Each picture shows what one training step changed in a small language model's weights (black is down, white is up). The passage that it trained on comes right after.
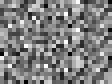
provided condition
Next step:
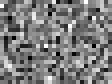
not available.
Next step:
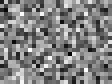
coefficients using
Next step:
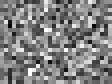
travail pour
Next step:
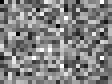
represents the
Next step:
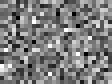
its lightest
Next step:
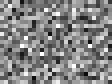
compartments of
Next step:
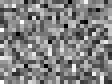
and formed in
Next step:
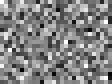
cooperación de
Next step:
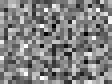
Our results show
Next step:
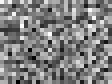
motion effects induced
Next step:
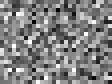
mileage ratio
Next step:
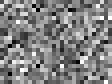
where $\Omega$
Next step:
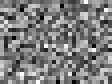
products. This
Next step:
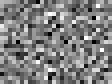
знания и
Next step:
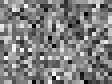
sich unter
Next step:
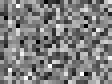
parole sono
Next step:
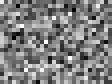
out to generate
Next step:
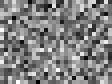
describe the
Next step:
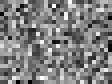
também recordar
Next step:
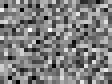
normal parton
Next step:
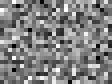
system determine the
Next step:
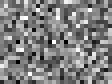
effective nonlinear optical
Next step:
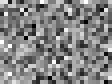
intermediate energy
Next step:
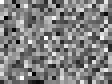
traffic to
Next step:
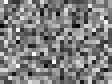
by the pair
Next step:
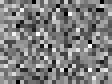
della coltura
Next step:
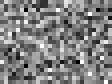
on $\sigma
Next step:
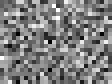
be higher for the
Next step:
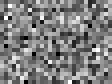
systems despite
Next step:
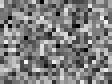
the location
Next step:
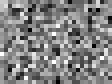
EIC, with
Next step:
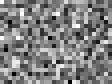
how the use of
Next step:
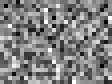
improving the
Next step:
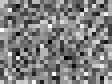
be given by
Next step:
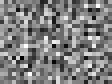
filaments can
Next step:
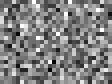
del propio
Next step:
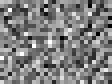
and whether
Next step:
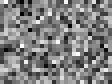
the other hand,
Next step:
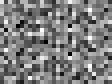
materiallar ishlab
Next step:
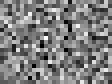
a fixed background field
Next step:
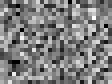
emission including magnetic
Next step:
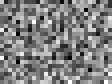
and tools to
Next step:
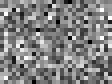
of Computing
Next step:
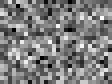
é superior ao
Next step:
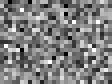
pattern of
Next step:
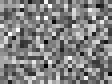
of states with the
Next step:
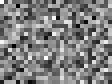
central to the
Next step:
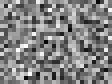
lack of use
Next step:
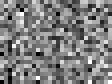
present and future
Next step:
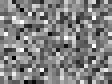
momentum basis and we
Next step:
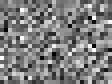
programas de
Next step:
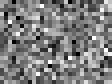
the teacher
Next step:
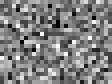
linear fluid theory
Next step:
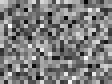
would be a
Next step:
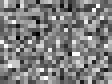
these branes can
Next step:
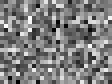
metodológica que
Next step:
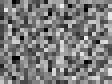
batalhas a
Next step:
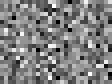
preserves the
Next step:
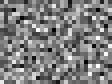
\and A.
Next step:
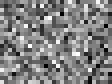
in the remaining
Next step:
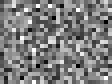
va ularni
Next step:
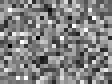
$\Sigma$ such
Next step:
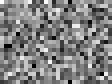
since a local evolution
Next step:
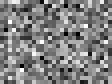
and\ \citenamefont
